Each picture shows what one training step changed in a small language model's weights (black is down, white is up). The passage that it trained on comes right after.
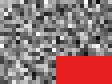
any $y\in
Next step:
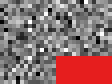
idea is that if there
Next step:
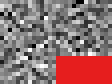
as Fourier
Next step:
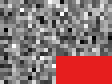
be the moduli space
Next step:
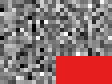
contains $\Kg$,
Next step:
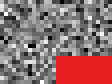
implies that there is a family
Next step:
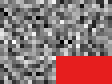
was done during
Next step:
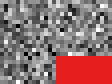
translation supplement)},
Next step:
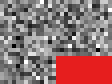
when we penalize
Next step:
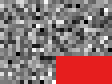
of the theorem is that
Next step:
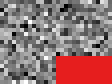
integral weight) is a
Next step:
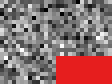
sharper one also
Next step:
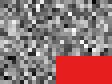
product $$ e*f =
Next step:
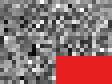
to a setting in which
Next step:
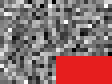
(10 of them are
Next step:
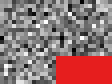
metric obtained by gluing
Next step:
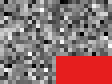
an infinitesimal
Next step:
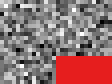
dimension $\dim\mathcal
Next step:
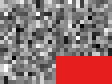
it has the unit
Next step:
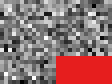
reference it was
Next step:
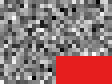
stable. Therefore,
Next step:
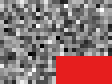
of a random variable
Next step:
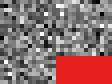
Theorem \ref{thm}.
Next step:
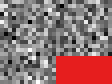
is arbitrary close
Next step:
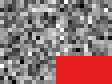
$L$ (not on
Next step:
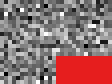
referred to as
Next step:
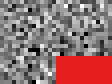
nonempty closed convex
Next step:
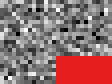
given $\Omega$ is
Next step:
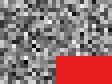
higher dimensional generalization
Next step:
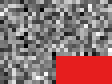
for the sake of
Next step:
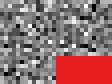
the functional equation of
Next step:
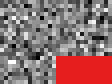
0 \leq l_i
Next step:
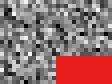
the corresponding indirect
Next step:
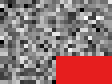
and negative parts of
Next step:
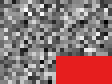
. \end{equation}
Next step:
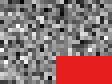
in the POD
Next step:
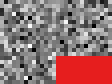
free database of
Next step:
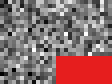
only on $K$ and
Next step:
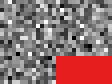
the error remains
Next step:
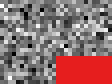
g(\cdot)$ only
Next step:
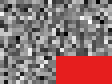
size $h$ and
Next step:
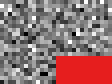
that consists of two
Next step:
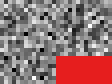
then it has a model in
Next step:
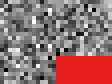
$c$ is a positive
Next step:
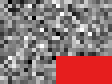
way, for all
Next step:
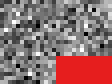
$C\times f$,
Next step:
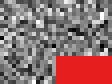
= \varepsilon \ell +
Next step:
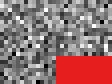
comparison and
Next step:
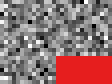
is an additional
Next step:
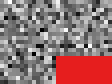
were essentially
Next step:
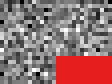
in a regular lattice
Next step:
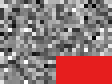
same way one can use
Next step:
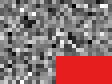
la boîte
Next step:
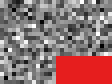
\mathbf{Z} =
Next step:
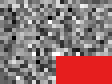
lengths $\ell$
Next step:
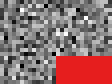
squared error of
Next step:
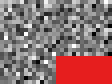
any of the existing
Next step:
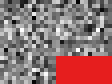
aim, notice that
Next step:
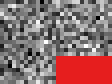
share an interval and
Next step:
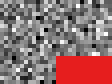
matrices. We denote as
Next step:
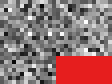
graded, associative,
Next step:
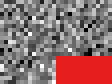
where $K$ is a
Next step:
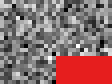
expressing some of the
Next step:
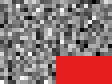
the Sobolev
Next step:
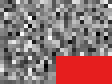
and let $$ T\colon
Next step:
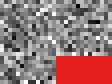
power nonlinearity was
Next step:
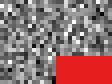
that the natural projection
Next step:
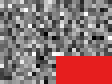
the rows of
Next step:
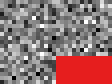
closed current which
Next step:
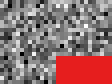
a topological space which
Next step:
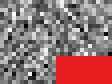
model* extending the
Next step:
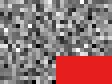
the finite extension of
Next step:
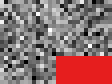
topology, we get the
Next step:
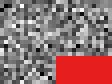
solved with an implicit
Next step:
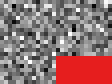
neighborhood of the
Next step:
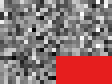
we see that for all
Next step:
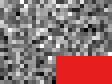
cases we obtain the
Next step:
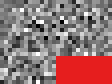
fiber surfaces
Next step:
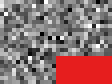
all $s \in
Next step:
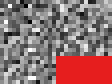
Research Station
